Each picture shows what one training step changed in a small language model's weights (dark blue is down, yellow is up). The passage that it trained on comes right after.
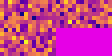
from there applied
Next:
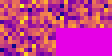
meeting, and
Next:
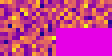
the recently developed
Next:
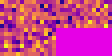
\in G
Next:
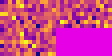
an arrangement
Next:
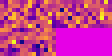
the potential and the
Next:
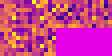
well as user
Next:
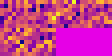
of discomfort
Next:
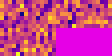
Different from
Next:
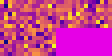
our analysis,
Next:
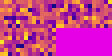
resultados de
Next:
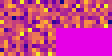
\alpha \circ
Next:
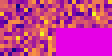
that protects the
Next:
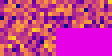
systems. The
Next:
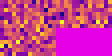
knowledge about the cell
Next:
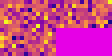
its negligible
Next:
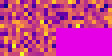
physical media suitable
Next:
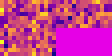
and “Gamma”
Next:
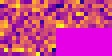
tarbiyasi ham
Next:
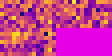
of a magnetic field
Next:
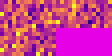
is enough to consider
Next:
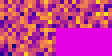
and the results.
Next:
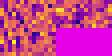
such perspectives
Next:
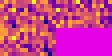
teoria com
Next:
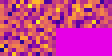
This consists of the
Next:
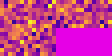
6. Appendix A
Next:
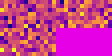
thus created.
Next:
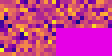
categorization 4.
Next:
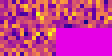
that are evident
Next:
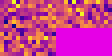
with tailored
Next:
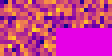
theory. The results
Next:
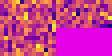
questioning of some
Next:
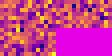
out the mechanical
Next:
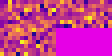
now? A review
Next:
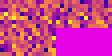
added the errors in
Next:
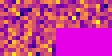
the authors of this
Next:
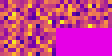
the values of
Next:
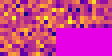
affords a
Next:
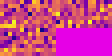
ularni har
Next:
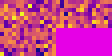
this way,
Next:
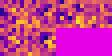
\& Technology of
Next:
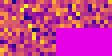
que eviten la
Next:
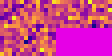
bu o‘z
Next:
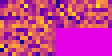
stabilization of the
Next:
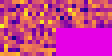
walks with
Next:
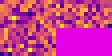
be a graph.
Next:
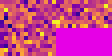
channel 3.9
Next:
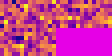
to compute the
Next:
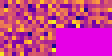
formulations de
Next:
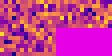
and blending makes
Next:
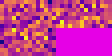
hernias are
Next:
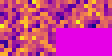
Alekin //
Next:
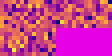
This has the correlation
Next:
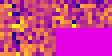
Bezug zur
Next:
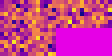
s HLT
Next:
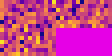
в Internet.
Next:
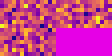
as modalidades
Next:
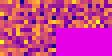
publicly accessible
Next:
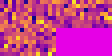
checking of efficiency
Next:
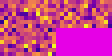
the case that the
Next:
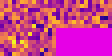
model used here,
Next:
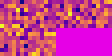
their assigned
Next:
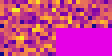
we intend to
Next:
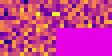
childhood: is
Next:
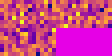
plus, il peut
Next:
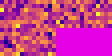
– линии
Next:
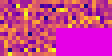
corona virus
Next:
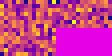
compared to the control
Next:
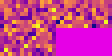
the rake face
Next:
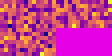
discussed. In section
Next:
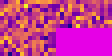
sky deity:
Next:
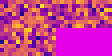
higher education for training
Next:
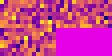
secondary maximum we
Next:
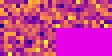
radio to UV
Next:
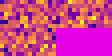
Hesper et
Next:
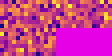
to overcome some
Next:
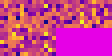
skill: new
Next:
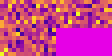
Em condições
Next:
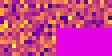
la fe, su
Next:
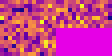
religion and
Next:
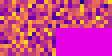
covering the
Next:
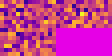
for Veterinary
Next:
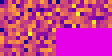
for Freedom)
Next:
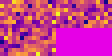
are labelled
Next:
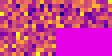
is considerably more
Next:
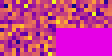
more coordinated
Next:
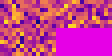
detectable through
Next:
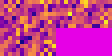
and addition of
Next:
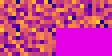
educação no
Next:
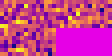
o sono.
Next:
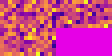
a novel methodology
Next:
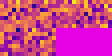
an object should be
